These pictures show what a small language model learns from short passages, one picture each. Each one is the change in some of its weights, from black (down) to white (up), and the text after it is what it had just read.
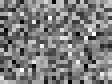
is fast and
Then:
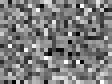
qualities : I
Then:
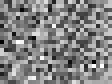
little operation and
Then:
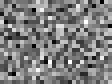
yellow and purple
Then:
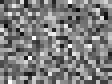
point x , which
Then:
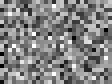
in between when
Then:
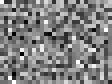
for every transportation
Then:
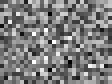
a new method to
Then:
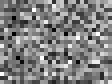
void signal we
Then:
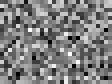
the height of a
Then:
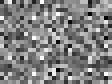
front propagates at
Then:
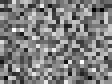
flavor, angular
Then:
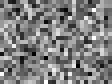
expected overhead of
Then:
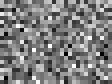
of the factors is
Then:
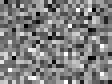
thus energy losses
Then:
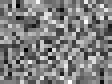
measured to be
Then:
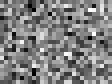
general, and learning
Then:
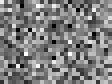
so we only need
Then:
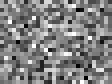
that proved
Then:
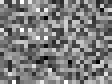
academic activities are
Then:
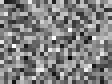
support of the
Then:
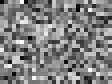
and older
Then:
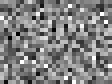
be related with
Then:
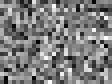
valid in our
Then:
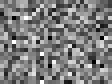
advantage, estimates for
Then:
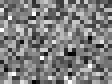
concentration. The
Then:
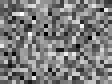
processing effects and ensure
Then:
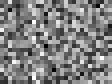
mixture yields a positive
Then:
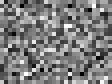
levels, different degrees
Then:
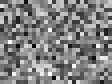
the ship track
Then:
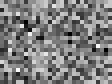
to protect the
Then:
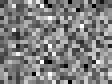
are significantly reduced than
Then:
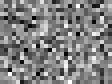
response to inputs
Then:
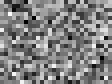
enforcement of
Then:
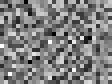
the particles by requiring
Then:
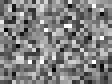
differently, and
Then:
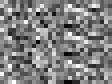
personnel based on
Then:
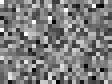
It is possible that
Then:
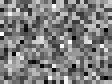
in the presence of
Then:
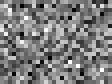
LTU &
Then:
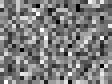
decaying magnetic
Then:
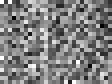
measurement model as follow
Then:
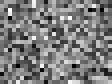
final approval;
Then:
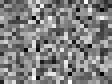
than having to
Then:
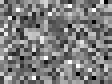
For any particular system
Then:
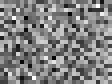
the substitution of
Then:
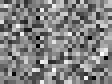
of observations:
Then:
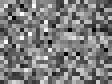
training data Text
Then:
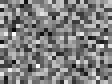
the traditions of
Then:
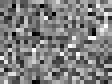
The prefactors
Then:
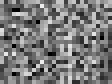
overall structure,
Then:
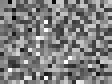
dance program did
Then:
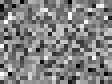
using stitching
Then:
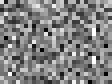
as functions of temperature
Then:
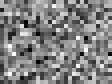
to affected individuals in
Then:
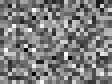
activities can be carried
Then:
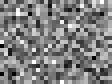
A or B quality
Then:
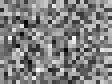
to the main
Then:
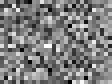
then a transition of
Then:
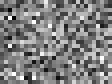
signals with a greater
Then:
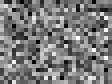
valid for not too
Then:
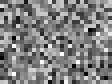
the bottom of the
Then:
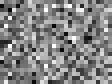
region from events with
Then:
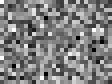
mixture of AV
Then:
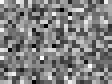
height. The
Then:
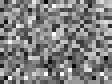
in a path from
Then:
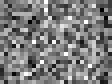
previous analysis,
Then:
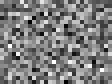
path functions, there
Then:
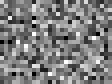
production of complex structural
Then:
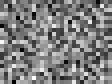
information about the values
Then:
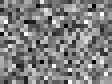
It comprises 300
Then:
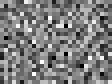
temperature rise is not
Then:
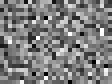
programmes, which
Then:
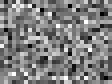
match the angled
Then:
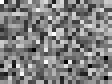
without a clay
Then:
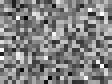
of transposition.
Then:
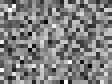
standard examples of interacting
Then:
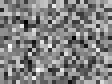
to the forest
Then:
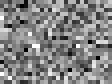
refines both
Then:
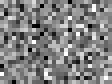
The traces were
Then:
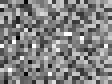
the choice among the
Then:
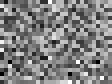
of music therapy
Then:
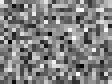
transmission in industrial
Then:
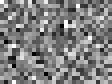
events. The assessment
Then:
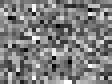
digitise their
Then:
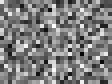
concluding remarks
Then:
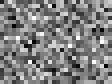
\rightarrow A$
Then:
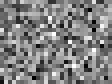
results are in very
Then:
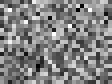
in sudden
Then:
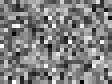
are conducting research
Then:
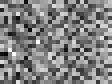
the guidelines to be
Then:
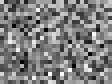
because in these
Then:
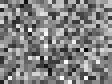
the model of a
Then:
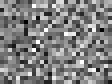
we intend to
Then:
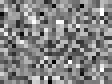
Literature Review
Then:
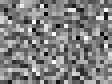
emulated channels.
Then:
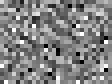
Article Information
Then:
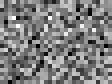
s. are
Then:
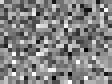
substrates in the
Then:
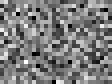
The methylene
